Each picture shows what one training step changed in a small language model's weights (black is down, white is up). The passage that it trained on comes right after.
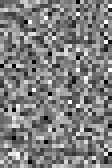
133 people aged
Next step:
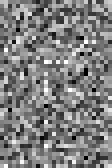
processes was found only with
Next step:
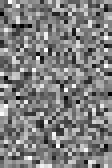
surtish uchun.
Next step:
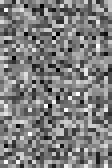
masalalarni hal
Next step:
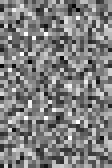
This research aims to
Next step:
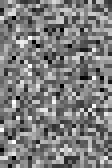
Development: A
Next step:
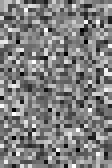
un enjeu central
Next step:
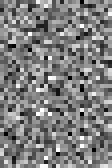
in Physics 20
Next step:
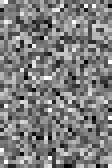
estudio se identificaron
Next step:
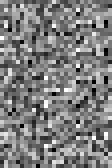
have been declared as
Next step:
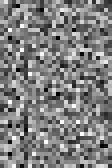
é necessário que o
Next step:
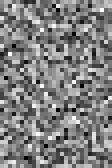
the population and the economic
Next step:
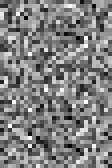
area was inundated
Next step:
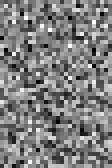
To begin, the
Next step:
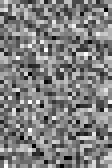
life are crucial
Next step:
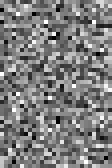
Deviation P value
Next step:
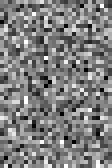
características personales que
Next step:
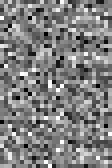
IN KENYA
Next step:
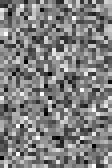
parking area. It
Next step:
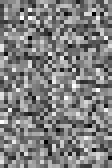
buckling load
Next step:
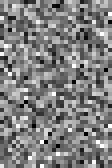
the M12 report -
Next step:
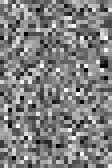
approval is done by
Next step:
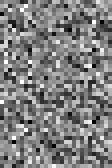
Fourth, the bill
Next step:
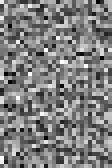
Tanto a análise
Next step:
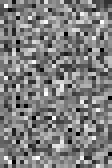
48 Femmes
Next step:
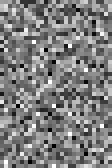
filters from which the
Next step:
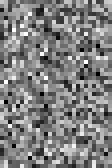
levels of PA.
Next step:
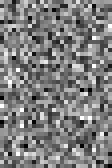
hasil penelitian
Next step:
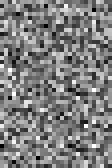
that follow will clarify
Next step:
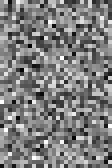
Antecedentes: El
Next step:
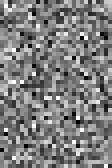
ethical approval The
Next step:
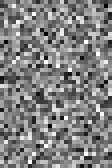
principles aim to
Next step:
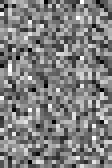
of ECGs. The
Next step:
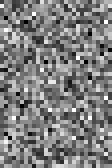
an infecting agent,
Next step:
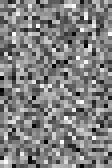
forest soil quality from
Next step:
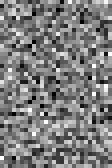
PRISMA approach and
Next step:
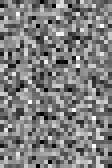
It is often used in
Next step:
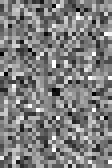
this study suggest that
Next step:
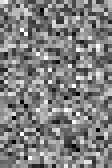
infection and disorders
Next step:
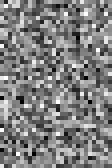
mawar yang akan
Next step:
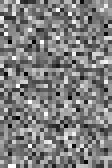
a diversidade não é
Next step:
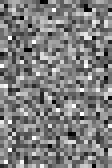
des recettes peuvent
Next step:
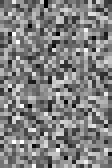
войск» (из
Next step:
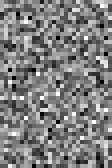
mavjud. Har
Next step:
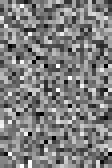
in nine months time
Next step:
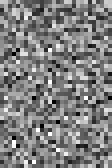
financing; •
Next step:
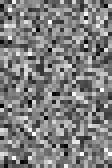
abdominal pain and
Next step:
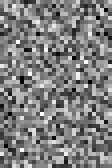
the country, and is
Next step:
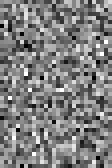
that performance, in a
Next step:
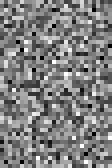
dialogue boxes
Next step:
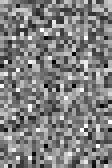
plastik shisha
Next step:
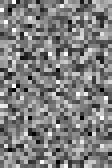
in einem Preprint
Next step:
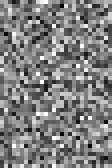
acımaya ve bu
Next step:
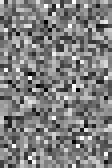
especies diferentes de
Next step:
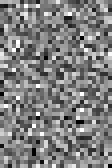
did not signal a
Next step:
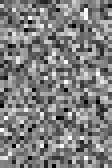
for program in Building
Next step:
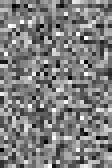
integratsiyaga asos
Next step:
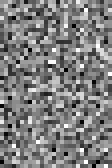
Banguisa and
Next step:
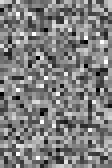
В связи с
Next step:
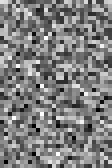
operational efficiency of
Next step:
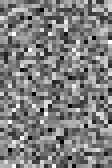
Transport named
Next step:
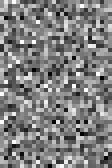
cette étude est
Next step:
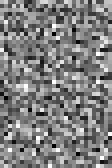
evaluate the amount
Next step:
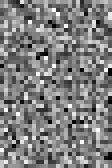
la Colombia ha
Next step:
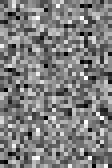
J. Gao,
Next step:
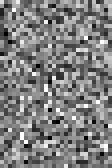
дава своите
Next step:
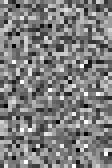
verificar condições de
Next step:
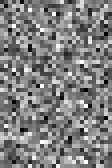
moeten voldoen,
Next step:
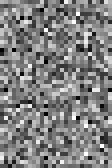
Forms. A função
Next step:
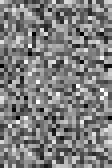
shape of thin
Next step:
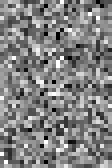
I CHANGE
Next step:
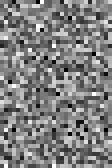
le secteur public :
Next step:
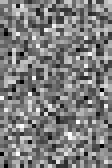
into it. This period is
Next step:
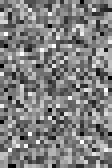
pemberian ASI
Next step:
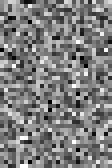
in pain reduction in
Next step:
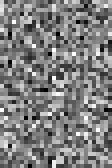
соціальні та
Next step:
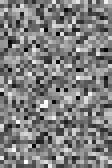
can be consciously
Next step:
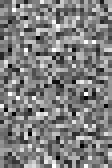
»**, sur son
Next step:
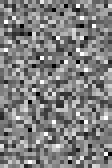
ve 120 numaralı
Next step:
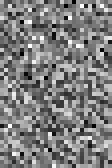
files of the program that
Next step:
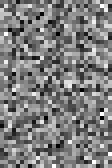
24 h. Acetone
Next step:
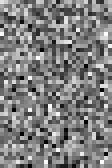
language. The
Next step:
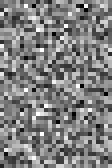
a curator. The
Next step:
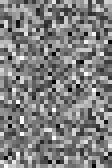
are known, permanent
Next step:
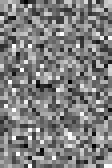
input is taken from the
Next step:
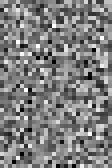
incubation at 37
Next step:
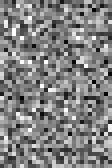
de su labor.
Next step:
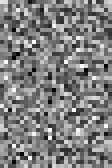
content, reducing
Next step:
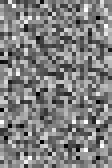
The following points
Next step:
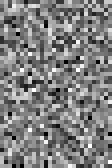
for an anthropological
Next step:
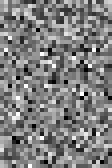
customer SDN
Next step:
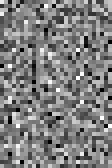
= 8$. The gap
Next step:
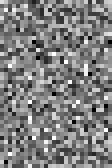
article provides an
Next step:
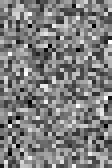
performance of deposit
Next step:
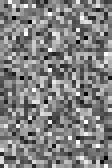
ai genitori,
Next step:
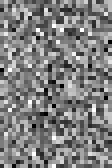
support the goals of the
